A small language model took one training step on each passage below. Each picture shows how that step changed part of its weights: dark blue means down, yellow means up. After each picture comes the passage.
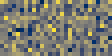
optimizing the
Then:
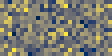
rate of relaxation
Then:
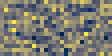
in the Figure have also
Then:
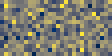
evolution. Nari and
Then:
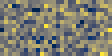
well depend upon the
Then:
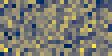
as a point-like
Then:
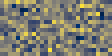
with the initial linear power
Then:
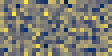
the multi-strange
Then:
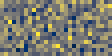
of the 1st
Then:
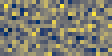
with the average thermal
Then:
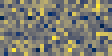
lines have appearance
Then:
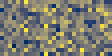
transactions with low
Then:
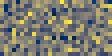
confirms the
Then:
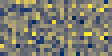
by the experimental mass
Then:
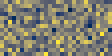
order to determine
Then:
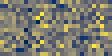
baseline for the
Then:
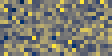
Now, in order
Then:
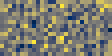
shape of the
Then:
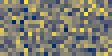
the unimodular
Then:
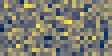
and FRW.
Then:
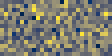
applied field.
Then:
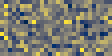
parameter, $\mu
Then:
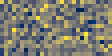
to the Wilson
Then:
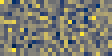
M. van der
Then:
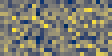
delivers the
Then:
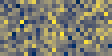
concept of the
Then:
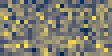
five studied
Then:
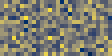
From $\partial
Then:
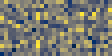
introduced into the
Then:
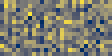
and the invariant
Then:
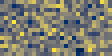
on $N,
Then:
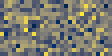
In the case where the
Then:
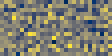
the kernels
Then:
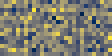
and reasoning
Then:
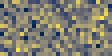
different ways. In
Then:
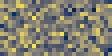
fit function (red
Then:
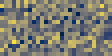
and effective field theory.
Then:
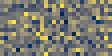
have been already
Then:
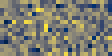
some practical
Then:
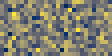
solitons in
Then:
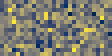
an idea that
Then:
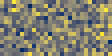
a droplet
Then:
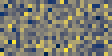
source regions.
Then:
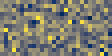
show these features,
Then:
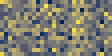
multiple LAAs
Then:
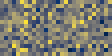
definition and
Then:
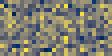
disk has to
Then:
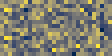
borrow from
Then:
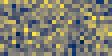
from the output of
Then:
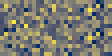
are equivalent
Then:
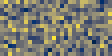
to extract the
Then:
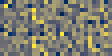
their classifiers.
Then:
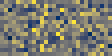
in Sample 3,
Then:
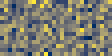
that, under the
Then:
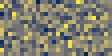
noise levels
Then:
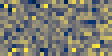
the agreement is
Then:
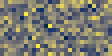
1st and 2nd
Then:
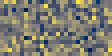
still perform
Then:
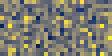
to converge
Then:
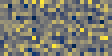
Next, the
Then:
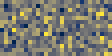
\sin 2\phi
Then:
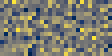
addition, the value of
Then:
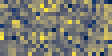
relative phase between
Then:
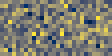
studied herein.
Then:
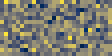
to $\Delta$ as
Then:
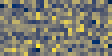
describe the content
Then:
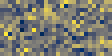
$y$, with well
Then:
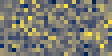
angular momentum
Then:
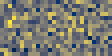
correlation in the
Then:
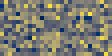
a gap.
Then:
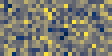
transits which our network
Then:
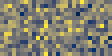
and west of the
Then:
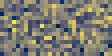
is the distance between
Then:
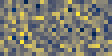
Phys.\ Rev.\
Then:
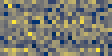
provide more information to
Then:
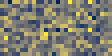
the sharp
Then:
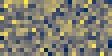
information, and can be
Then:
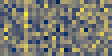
transitions not
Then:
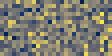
over a wide range
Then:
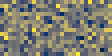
world with
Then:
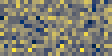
protocols can
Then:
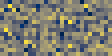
obtained $J =
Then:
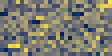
this paper in case of
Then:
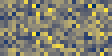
erratic due to
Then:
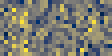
equation'' evolving
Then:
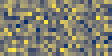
characterize the nature
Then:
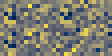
period that span from
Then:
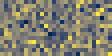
\hline Right
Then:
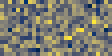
the on-chip
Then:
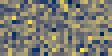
decentralized control
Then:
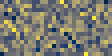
cluster significantly
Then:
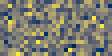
energy into particles is
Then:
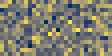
on APM and
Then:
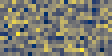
the same 15 models and
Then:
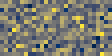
L1 edge
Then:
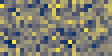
and considers only 6
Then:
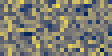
iteration, our
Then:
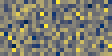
\hline HOh
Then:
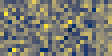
current density is about
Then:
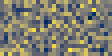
activity cannot stand
